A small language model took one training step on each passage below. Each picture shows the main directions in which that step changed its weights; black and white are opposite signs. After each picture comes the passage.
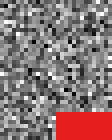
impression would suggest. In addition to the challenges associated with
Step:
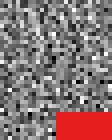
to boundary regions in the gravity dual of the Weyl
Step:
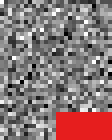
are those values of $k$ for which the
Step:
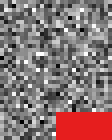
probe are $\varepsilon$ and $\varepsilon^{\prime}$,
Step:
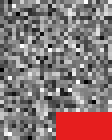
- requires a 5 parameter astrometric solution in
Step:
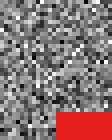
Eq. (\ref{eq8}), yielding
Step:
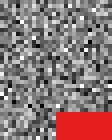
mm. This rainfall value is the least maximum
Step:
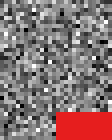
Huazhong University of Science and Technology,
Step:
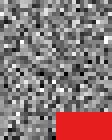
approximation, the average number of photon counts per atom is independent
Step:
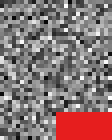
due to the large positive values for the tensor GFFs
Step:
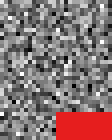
the expansion around the mean-field limit. It makes this
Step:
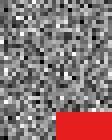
Higgs fields must remain in. Furthermore, for a condensed
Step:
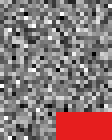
Based Emergency Alert Button
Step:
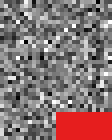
obtain quite similar results (see Figures~8 and
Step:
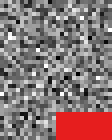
of the reliable approaches is the asymptotical model. Other models
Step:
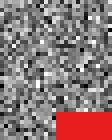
Bi$_2$Te$_3$ measured at the same
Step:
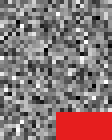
section we also introduce ORDKR together with its important
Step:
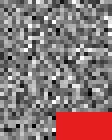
\end{eqnarray} where \begin{equation}
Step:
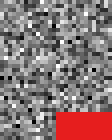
loss). \par The corrected transmission spectra and its field derivative
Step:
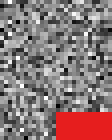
a directed edge, then this is not possible since vertex
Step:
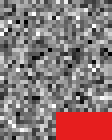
is attributed to the balance of the reductions of
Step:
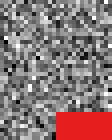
in \cite{cejaqlc}.
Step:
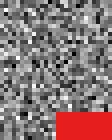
to the objects and re-sampled them using the inferred
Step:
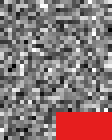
with respect to the radial dimensionless coordinates leads to the finite result
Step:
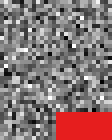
surfaces \begin{equation} \Metric
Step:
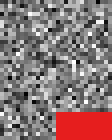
symmetry as $V(r)$. Considering a simple case
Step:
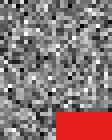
provided in the Supplemental Information (38).
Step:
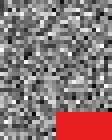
state. Directed arrows (or their absence) correspond
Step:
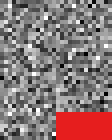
given by $ E = r_s-8\pi
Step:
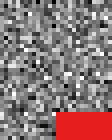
report % number in the upper righthand corner of the
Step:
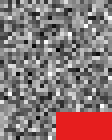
and that in the circumstellar environments of evolved
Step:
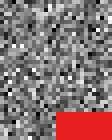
Figure 8, respectively. It can be seen that the
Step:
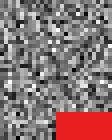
pair-breaking term in the self-energy in the
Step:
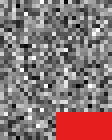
constant rate $\mu $ and diffuse with diffusion coefficient
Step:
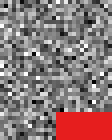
in the same site with probability $\gamma$ or,
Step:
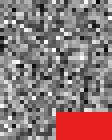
can happen only when the color charge is screened and
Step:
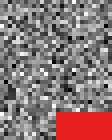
results for the variety of arrays, ranging from
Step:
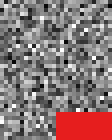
The estimated rate fraction $f_E$ is given for
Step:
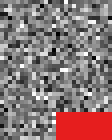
with the phenomenology of the $\pi$, $\rho$
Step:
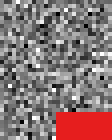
shift of the levels driven resonantly. The locked
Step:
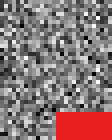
of dislocation nucleation are just coincident with the two
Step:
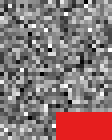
triangular lattice in the ab-plane that causes geometrical
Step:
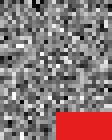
solve theoretical and practical problems, and generate discoveries
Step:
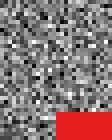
such collisions would be superimposed, thereby masking
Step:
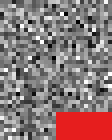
\and \firstname{David}
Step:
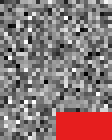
R. China* [2]*Hefei
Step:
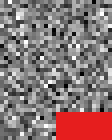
operators, finds several natural applications in the context of
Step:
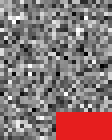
by $\left|LM\right>$, where
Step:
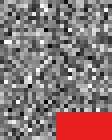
respect to $x_3$; see Fig.
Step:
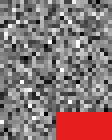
do an H&E first, and then they might perform
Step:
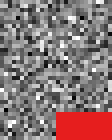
to find representations that minimise the $L_2$
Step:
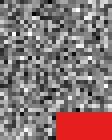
\ee Substituting (11) in Eq.
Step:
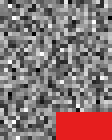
base manifold $M$. Then $\pi
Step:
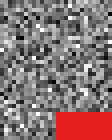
spectral weights} (reduced widths). It is
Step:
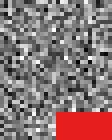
that both stars are currently in an accretion-diffusion
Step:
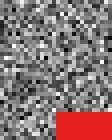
\delta, y; \vct \theta), \,
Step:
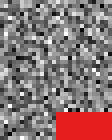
the observable obtained with the central set, and
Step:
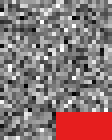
efficient method of generation of correlated photon pairs. In order to
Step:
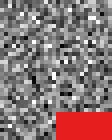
see in the next section that this case indeed occurs, namely
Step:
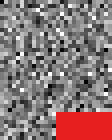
Dirichlet boundary condition for the discrete
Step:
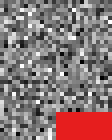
neural networks was proposed in [14]. In
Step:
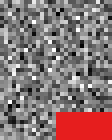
soliton pair observed in Figs. \ref{fig1}
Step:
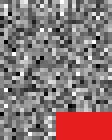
standard discount factor, and instantaneous utility functions are
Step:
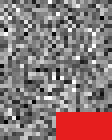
$\epsilon \to 0$ using $E(\epsilon)
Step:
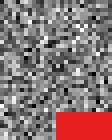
rates that are only a factor 2\,--\,3 lower
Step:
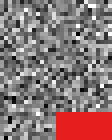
be consistent with the harmonic oscillator limit, we further consider the
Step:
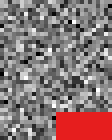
the classification process. We will first explain the construction of the
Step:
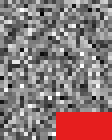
networks is critical for improving operational efficiency and
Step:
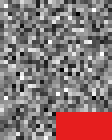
the Physics and Mathematics of the Universe
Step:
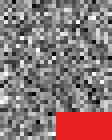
configurations and appearances and are not particularly breast like
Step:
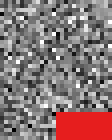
absorption on the operator $\tilde{O}$. Since the
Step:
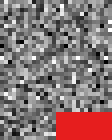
low occurrence rates for giant planets around low mass stars
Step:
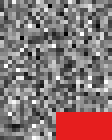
condition corresponding to any particular solution $r(\chi)$;
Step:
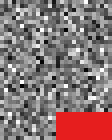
stochastic manner compared to the smooth and coherent process of star
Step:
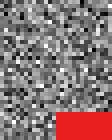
Dabsamut} \affiliation{Department of Physics,
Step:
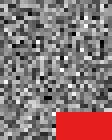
learning model. This approach is expected to improve the efficiency of
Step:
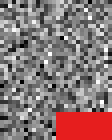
likely to trigger different traces for the same execution,
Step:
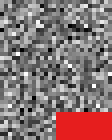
thickness in the $z$-direction. Therefore, electrons
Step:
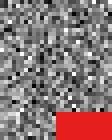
Foster et al. also report an
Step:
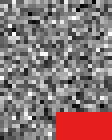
indicating that the larger clusters have negative heat capacities.
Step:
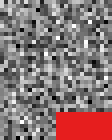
Plots of the recoil speed dependence of the
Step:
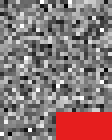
compared with those works in the literature that present the results obtained
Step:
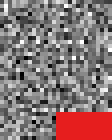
low quality factors to tackle all kinds of
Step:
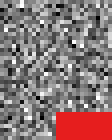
forecasting. Tourism and manufacturing are
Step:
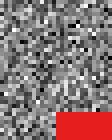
were stationary for the entire simulated period. However, it is
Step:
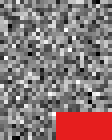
tangent can be seen. The orbital circular speed used
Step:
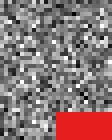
possible early LHC measurement of exclusive jets cross section
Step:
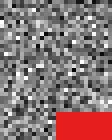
(b) DL SOT efficiency due to
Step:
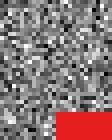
this mass region as shown previously in the literature
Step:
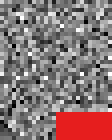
disks were then added. The result, after the application
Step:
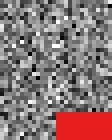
to the $\Delta=1$ regime for the very highest
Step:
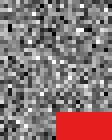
of titanium with a lower natural abundance than
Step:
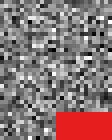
r_- \,. \end{eqnarray} We can form
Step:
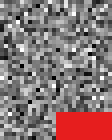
we investigate the role of hierarchical structure in
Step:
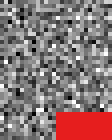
is difficult to derive four unknown dimensionless constants from first
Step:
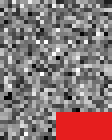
generated) and the complete results (including accuracy for
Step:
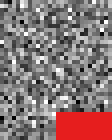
used to rapidly compress the fuel to a
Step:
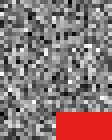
on top of the homogeneous background field. The power spectrum as
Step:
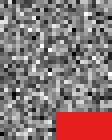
in order to obtain the general form of the asymptotic expansion.
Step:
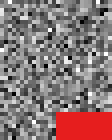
$\nu$-process without considering both the $\nu$-SI
